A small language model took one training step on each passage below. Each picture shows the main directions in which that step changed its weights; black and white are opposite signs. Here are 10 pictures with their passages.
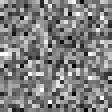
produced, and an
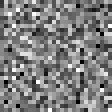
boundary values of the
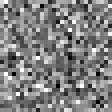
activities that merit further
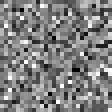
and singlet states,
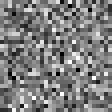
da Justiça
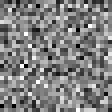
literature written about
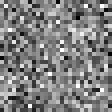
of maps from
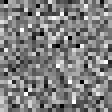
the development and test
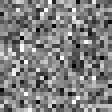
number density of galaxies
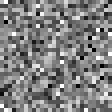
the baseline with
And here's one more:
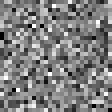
using unsteady
